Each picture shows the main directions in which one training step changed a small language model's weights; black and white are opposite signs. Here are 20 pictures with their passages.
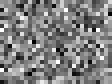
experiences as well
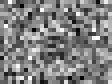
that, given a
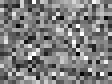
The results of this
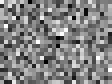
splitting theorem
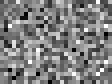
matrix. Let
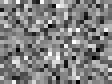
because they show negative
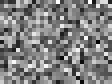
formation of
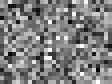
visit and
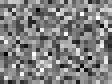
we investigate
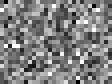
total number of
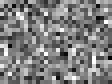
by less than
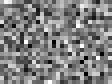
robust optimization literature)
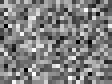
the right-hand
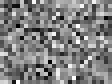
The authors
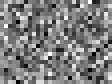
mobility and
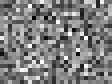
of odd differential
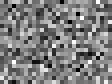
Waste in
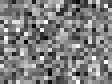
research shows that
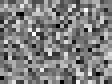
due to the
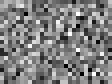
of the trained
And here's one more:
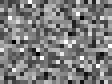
results presented in our
